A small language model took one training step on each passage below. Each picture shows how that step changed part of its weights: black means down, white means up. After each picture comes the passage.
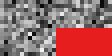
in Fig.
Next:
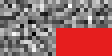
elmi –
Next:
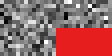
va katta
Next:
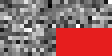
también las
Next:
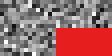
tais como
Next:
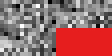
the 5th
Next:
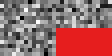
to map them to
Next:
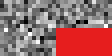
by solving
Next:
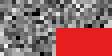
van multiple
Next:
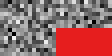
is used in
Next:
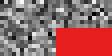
from different directions
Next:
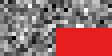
step should be
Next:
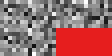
do que uma
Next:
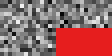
is proposed. The
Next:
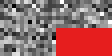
quantum conditions would correspond
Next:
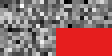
the flow is
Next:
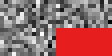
ve şok
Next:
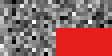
free phase space
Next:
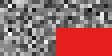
powers of
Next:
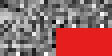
the development of
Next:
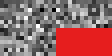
this model and find
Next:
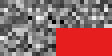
center of the
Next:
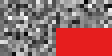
de maior
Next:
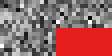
the effect of
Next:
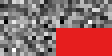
as phase separation
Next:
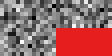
propose an
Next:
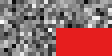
a prominent
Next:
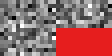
depends only on
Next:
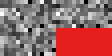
and their context of
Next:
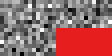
This gave an
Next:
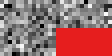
no Interior da
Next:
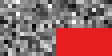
blind survey
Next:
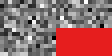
data sets can
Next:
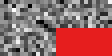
0$, we have
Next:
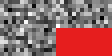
of an ion due
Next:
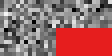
to fault
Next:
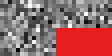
not just
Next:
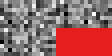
dana dan
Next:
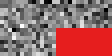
and CTI
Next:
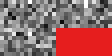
much shorter
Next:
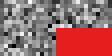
a wide range
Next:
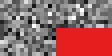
generan y
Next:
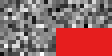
importancia de
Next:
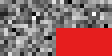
berish uchun
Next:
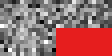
+ o \left
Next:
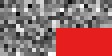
energy may also
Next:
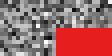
to evaluate the
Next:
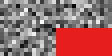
utilizada para
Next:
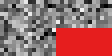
to me, to
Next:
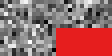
be obtained through the
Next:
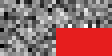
assume the
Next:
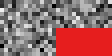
with the results from
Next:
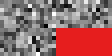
The abstract model
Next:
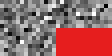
anak yang
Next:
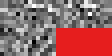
has not been
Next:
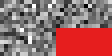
for gluon
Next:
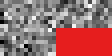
la penalización
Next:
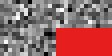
expansion in
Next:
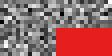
ainda que
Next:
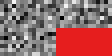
inclination to
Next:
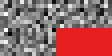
i alle de
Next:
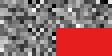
and that the
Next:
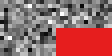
particles. Time
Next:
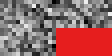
assumption of
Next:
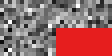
the Dirac equation
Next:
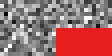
No <input
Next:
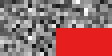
for this it is
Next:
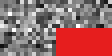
$R$ and
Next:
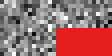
we omit the
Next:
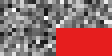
dados e
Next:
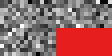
and dynamics of the
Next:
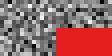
– what is not
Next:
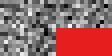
in a time
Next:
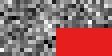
This leaves
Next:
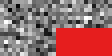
input frequency higher
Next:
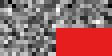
requirements in
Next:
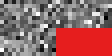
the status
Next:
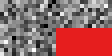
(dot line),
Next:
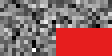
small interaction angles
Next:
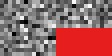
symmetry, extending
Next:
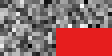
of the disk of
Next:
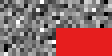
field at optical
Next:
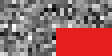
data bases used
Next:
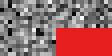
a sua
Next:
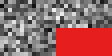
of the graphs
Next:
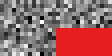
a cabo
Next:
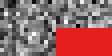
on OCR
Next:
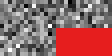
hadrons are
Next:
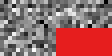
1$. However,
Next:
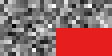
structurelles les
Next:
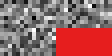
logique et
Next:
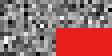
Renato dos
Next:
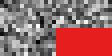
improve the solutions
